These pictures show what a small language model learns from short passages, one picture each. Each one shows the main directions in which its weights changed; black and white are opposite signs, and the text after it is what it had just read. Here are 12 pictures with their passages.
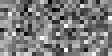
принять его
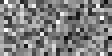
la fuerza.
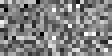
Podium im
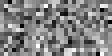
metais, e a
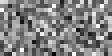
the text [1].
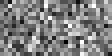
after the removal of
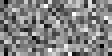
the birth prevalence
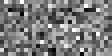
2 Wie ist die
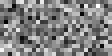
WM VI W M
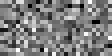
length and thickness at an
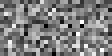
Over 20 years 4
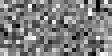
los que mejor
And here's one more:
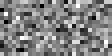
shaken mechanically at
